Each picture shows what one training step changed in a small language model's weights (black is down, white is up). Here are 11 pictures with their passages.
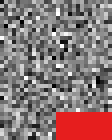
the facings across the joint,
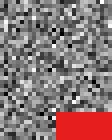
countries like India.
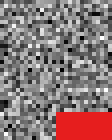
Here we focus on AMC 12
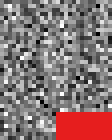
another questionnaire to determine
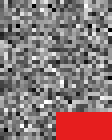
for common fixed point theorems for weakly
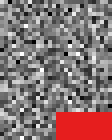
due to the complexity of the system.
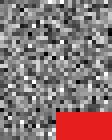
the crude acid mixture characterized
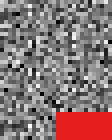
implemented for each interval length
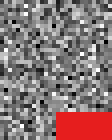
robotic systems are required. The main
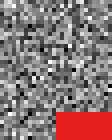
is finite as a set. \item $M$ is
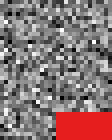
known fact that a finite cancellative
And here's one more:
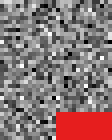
then carried out pre-processing.
